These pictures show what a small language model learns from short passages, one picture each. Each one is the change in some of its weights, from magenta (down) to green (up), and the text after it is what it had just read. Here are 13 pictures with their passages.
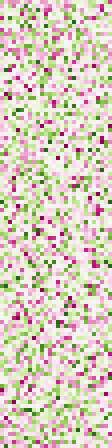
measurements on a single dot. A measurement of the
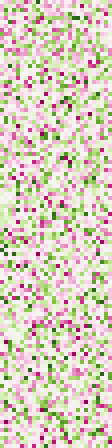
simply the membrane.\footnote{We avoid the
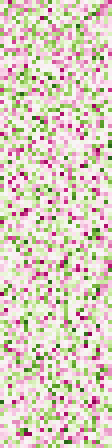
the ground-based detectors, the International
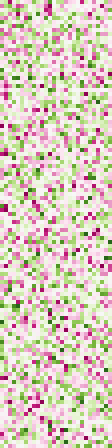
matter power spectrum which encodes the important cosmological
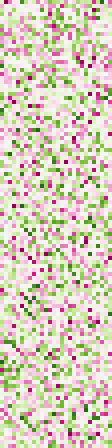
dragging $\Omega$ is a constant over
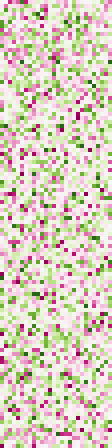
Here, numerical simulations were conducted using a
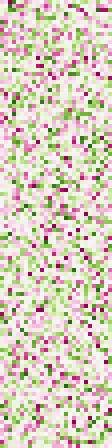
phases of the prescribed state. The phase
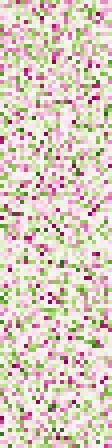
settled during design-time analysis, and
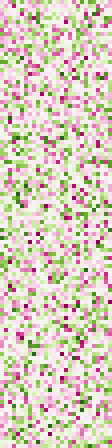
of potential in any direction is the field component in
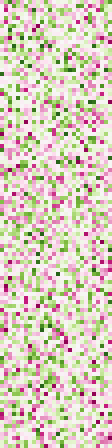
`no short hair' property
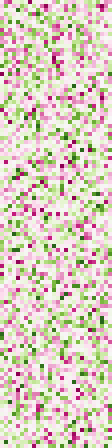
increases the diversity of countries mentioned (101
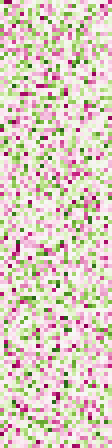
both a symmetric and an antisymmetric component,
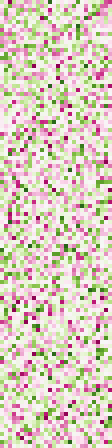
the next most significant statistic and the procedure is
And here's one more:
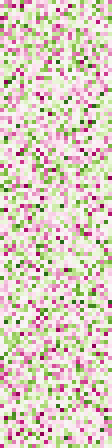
against targeted digit recognition
